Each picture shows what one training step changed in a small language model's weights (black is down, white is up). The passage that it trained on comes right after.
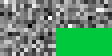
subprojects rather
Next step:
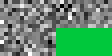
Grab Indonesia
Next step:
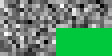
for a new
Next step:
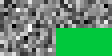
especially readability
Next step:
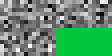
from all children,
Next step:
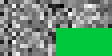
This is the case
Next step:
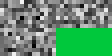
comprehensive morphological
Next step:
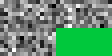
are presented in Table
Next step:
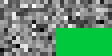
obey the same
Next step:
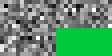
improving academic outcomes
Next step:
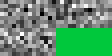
разгона -
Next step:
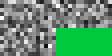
Anise and
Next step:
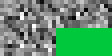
indices g and
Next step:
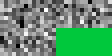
health indicators have
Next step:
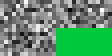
pencarian yang
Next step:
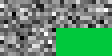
aim to extract
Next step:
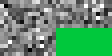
чого його
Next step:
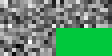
personnel: increased
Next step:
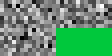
design your project either
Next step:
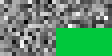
protok u
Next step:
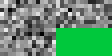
the Early
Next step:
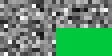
found to increase the
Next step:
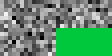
way to build the
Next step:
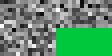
bilan ingliz
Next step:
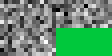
Fragen auf
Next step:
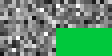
Each component in
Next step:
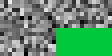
tal Pedro
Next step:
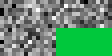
urgente da
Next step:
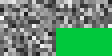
rapid and participatory
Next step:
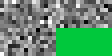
after going over
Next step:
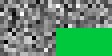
Ammo di
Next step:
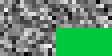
em condições de
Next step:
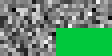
favorirne la
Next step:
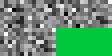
mixture was
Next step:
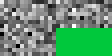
the time of
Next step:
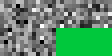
resistance to conventional
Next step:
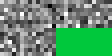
and host countries
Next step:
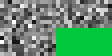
des programmes
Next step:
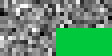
performance metrics
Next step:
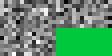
data aggregation
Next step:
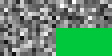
em cabides.
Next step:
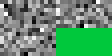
в целях
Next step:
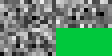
bien, todo lo
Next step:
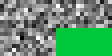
Mortality of
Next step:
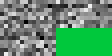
with the need to
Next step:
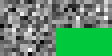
la que se
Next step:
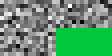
Analysis of Driving
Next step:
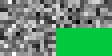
артерии //
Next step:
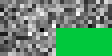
laminate on
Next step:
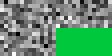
variables significantly affects
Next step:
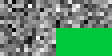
Volve NO
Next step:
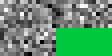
and organizations are
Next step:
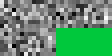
the effect of all
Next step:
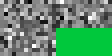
en la agenda
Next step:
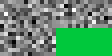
як перше
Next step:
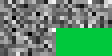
potential lies in
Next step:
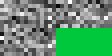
of the three
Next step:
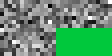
especially relevant in the
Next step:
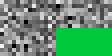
to that of the
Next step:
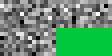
pin contact was
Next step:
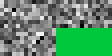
the screen
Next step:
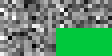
to distinguish
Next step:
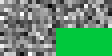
and methodological
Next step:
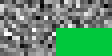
other experiences.
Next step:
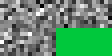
de Geografia
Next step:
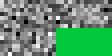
between the progression
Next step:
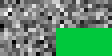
to tensile
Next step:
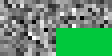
making assessment of
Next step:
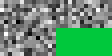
patients attending
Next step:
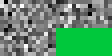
The Regression model
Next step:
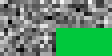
striking image
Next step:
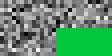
study the effects of
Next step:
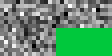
a Spanish
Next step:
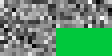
the fesibility
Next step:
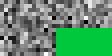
de hacer
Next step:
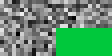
in the study also
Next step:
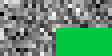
condition ratings
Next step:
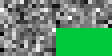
tizim sifatida shakllanadi
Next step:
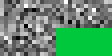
per alcuni
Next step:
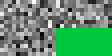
the barrels
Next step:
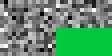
данным, в
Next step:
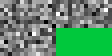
as escolas
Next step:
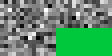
context, CAT
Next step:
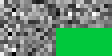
the teachers were
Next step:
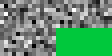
Макет и
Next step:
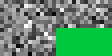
se utiliza en
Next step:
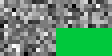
the negative impacts
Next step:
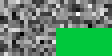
be an important
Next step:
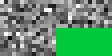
presents a different
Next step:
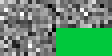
and marginal
